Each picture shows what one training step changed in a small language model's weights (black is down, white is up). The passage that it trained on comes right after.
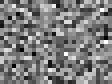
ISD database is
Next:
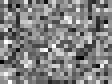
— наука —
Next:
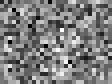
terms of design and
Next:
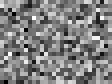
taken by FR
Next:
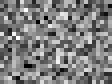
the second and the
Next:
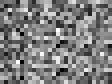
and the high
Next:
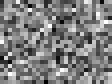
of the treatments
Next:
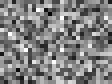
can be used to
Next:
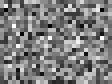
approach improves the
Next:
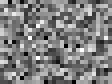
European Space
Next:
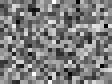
filtering; both
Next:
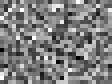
$Q$ would
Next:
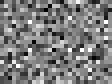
the Mechanism
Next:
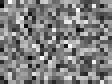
harmonics method
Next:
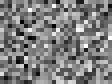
this section we
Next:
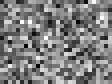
studies and popular
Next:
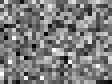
supported by their
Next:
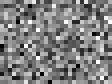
même site
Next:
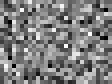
Para a
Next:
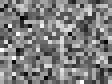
such as vitamin
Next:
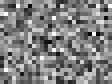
evidenciadas por
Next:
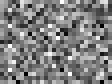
grain present in
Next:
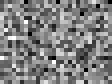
are clearly described by
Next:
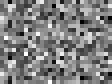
\hline \hline
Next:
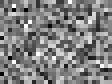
Assess potential technologies
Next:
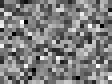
qonun va
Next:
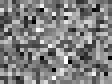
changes in these
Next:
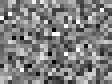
oxideras i
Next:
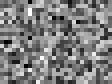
codified and
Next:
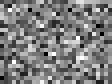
structure, the
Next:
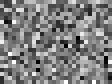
a class of
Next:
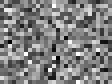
output - National
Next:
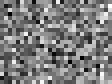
paper and the
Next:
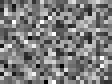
una construcción,
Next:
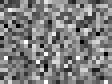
with varying detector responses
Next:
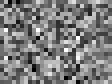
correlation analysis was employed
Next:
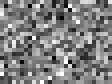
end of the
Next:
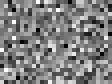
aniq choralar
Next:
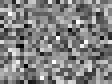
generate profitable
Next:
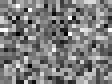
convergence in this
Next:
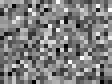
and intervention”
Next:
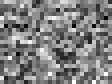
very important because it
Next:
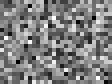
acciones educativas
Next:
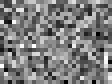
a separation of
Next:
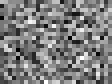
objective, and best
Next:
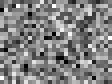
debe notar que
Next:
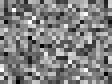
obtained through a linear
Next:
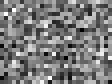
been established, the
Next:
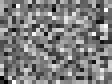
irrigated regions
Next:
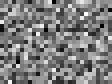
on orbital
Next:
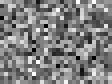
quark mass function,
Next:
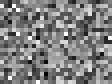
the... The
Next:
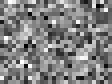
de expressão musical
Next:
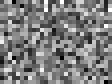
of children's health
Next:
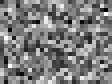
Passion for
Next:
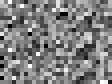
The subjects of
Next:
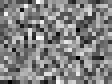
increase their resistance to
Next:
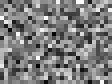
oxygen conditions during
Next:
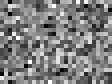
the tank
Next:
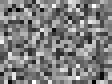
of curvatures
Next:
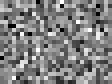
essa proporção
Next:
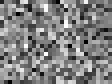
flux is therefore obtained
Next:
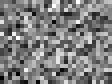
the parameters fixed in
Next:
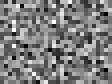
asymptotic value
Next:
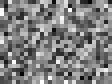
of Health of the
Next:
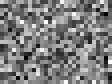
particular: a)
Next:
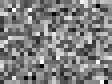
has been shown in
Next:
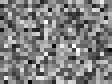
features: belonging
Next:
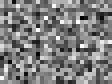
manipulation with
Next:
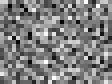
model does this
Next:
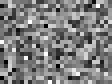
parameter space, while
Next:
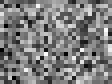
from a comparison with
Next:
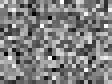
with children are still
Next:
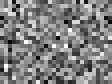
mit den
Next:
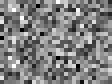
successfully be
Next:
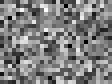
field is relatively
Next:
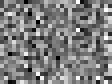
malaka va
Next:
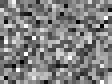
microalga food
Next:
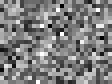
seesaw formula
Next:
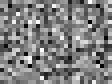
del simple hecho
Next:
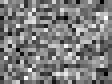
business models, but
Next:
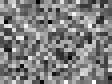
a substantial financial
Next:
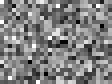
The same offline
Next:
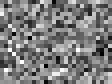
of the attitude
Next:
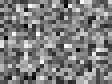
in solving even
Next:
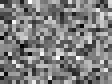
such a case the
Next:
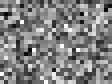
they codify
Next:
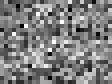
$\tau$, the
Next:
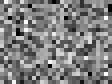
we should include the
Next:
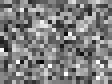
that involves a
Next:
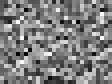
infer that a
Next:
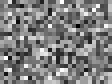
that the respondents'
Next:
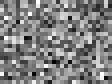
same position all the
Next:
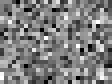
English language
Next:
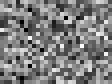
energy. We can
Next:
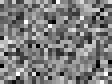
условий на
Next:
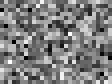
represented by using
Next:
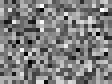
Processes in
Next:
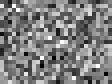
the order of the
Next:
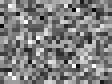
to be present
